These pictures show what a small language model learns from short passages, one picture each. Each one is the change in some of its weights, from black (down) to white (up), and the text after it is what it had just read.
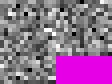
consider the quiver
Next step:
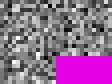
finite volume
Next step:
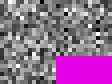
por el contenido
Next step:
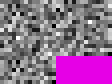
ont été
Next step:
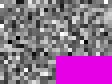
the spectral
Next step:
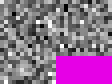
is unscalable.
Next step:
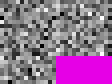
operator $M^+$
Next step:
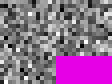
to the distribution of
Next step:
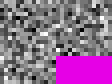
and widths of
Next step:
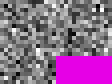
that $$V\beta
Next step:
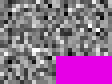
Simbolon et
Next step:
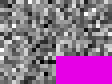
im und mit
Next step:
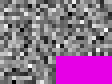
distingue par une
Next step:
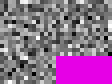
Certo é que
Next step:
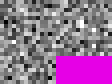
FDTU ning
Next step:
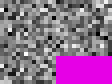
it contains the product
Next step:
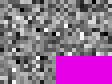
del número de
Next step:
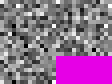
entre 2 e 6 anos
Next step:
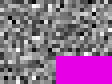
number of iterations
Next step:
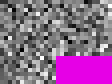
that Stokes equation
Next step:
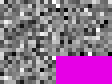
$\mathbb{A}$ is
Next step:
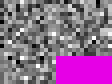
prestigioase la
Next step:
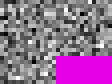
to build
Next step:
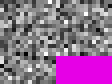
theory, the number
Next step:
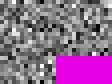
resiliência e
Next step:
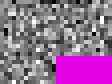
propagation de
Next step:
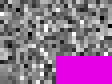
do ombro e do
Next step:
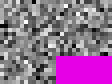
of \rsha s
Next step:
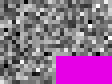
= 1$, the point
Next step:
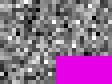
Una respuesta
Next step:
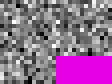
nekih stvari
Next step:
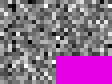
where $M^n$
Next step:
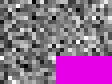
los datos (para
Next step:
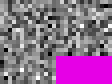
\la {\bar b}
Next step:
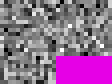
le chemin pour
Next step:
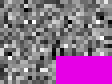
prove uniqueness,
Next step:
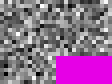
for the distance defined
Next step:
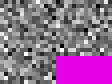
following result gives a
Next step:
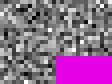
the set of representations
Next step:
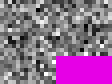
this section in order to
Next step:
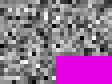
Ben Ceikh
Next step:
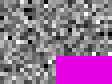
bir qancha
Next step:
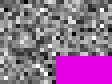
is the least number of
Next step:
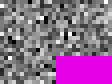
the output dimension
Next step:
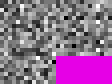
is: Let $D
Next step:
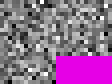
las oraciones
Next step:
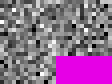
to be strictly
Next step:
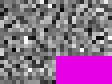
unless they can
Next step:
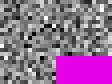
$z$ and those
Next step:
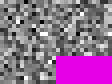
and swarms:
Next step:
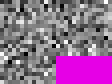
the conclusion.
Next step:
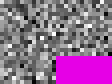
la información que
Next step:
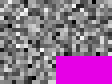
hamda iqlim
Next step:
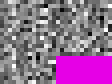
blow-up in
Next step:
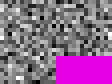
coproduct structure
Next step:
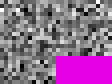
hammasi suv
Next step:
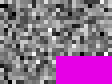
such that, up to a
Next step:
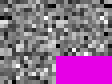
the Poisson line
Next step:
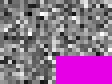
actually a
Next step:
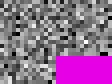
C^1$ is the
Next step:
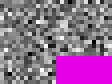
negative legate
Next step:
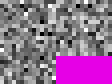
The first instar of
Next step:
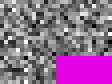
estimation error of
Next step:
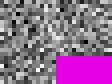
at the quantum
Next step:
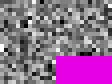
i se acordă
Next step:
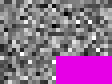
da anomalia,
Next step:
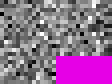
expression $\Delta
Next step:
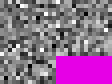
the same sign. Then
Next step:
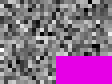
The latter property
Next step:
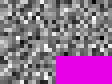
به دنبال
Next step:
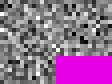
5 : Numéro
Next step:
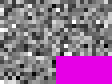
some large vertex.
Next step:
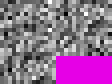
the general theory of
